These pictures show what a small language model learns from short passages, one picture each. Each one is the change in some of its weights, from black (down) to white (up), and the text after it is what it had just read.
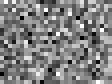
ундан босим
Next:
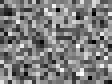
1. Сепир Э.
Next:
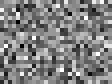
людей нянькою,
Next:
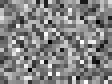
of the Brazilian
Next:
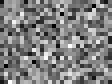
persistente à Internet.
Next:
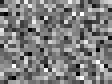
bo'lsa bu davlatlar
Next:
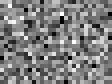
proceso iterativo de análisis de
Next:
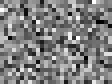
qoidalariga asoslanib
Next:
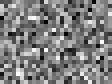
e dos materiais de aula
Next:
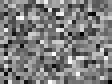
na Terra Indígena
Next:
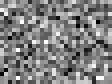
accesso, che esclude
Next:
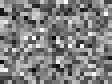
Раупов Ф.С.
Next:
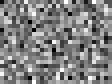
облікова політика
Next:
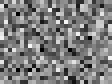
tahlil qilish; - Docker
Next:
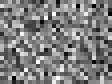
Ayrıca tarlayı
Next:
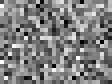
como o custo elevado
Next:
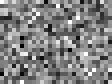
atención, eludir una
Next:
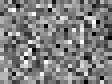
surish mexanizmi sifatida
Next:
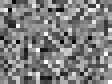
Bu elementlar to‘plami
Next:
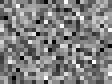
bedrijven zich
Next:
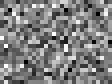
А.А. The role
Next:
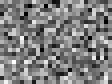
miya suyuqligi
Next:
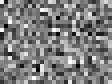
dogmática dos direitos
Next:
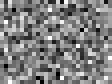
- определение частоты
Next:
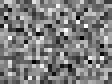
«Фархад и
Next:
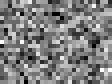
cuales forman parte de la
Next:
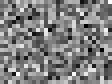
количество ученых
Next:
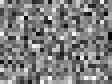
fani o'qituvchisi
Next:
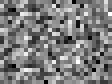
238]. Современные
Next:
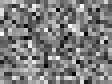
впечатлениями; и
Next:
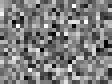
o‘simtalari orqali
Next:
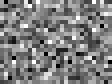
Вони є спільними для
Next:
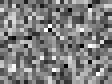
мумкин. Шу билан
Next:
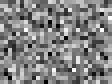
айланмаси билан
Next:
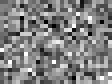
gestão das águas
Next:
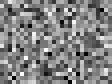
Считая, что в
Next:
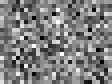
a una falta de estímulo
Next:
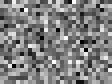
para argamassas de
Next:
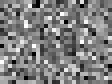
fie deschis/ă
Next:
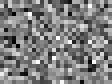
теоремы выражаем
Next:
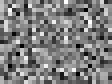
Таке поєднання
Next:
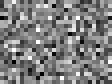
bestaande wet- en
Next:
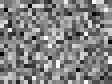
на чолі шведського
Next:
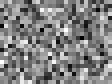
«Про введення
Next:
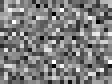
período prolongado),
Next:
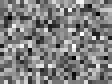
кўчирган асардан
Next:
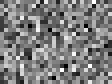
que en esta ciencia hay que
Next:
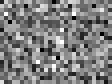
O'yin jarayonida bola
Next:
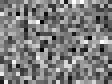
bo‘lib, ularning natijalari
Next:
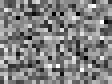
- тайный друг.
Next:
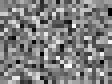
presente pesquisa se mostrou
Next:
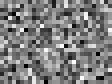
всего мира». В
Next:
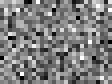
muhtoj onalarga
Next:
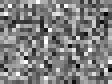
yuritadigan ichki va
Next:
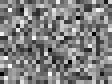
ortib bormoqda.
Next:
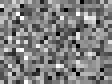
questionários respondidos e
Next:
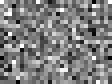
6. Jupiter J.
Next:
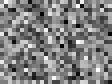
підприємства [14]. Т.
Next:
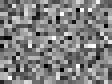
p p m.i.
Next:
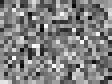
donnant du sens à leur
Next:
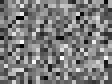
as causas que dão
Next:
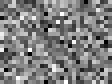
die Vielschichtigkeit
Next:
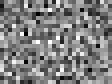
могут быть разделены на
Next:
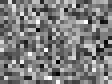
o atendimento prestado
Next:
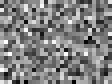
directly on the stone
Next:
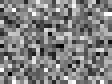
d’études de
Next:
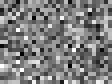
López Cortes,
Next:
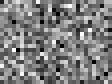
çalışmayı mantıksız
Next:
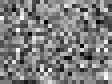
ikki kasb egalarining
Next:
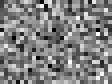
asosda shakllantirilishi va
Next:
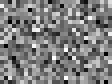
of pathogens.
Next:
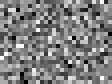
комісій по трудових
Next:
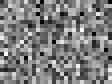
çözüm odaklı
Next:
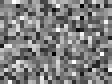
toe te rekenen aan
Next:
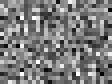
iqtisodiyot" jurnali manba
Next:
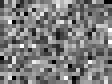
Das MPDG tritt
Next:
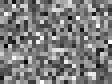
**Deposita i tuoi
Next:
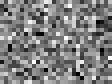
person or one organ. The
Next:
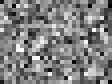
лакуна ждеп
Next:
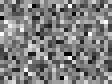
às taxas estimadas para
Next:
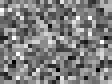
Jahr haben Sie die Ausbildung
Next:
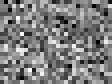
/ Value.** This article
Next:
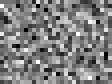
also different types of
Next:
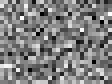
vai desaparecer,
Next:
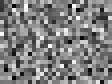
постачання військ
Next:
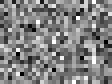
o que resultou em
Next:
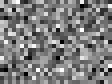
pada rumah kos.
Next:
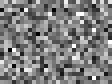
wiederum intensiviert
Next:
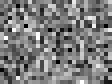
la perception des citoyens
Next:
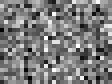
habrá tomado de Paul
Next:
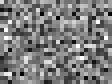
Carbon Dioxide
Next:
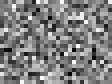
ciências, visto que em
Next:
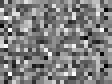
мышление, а,
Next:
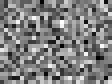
proefschrift is bij
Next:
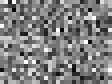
trata de situaciones distintas
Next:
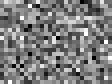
requerir el trabajo en conjunto
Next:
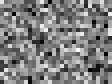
и GEISA имеют
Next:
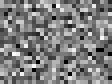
dote alguno....
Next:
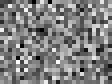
Unib – o'sgan
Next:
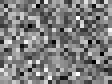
que impulsan la creación
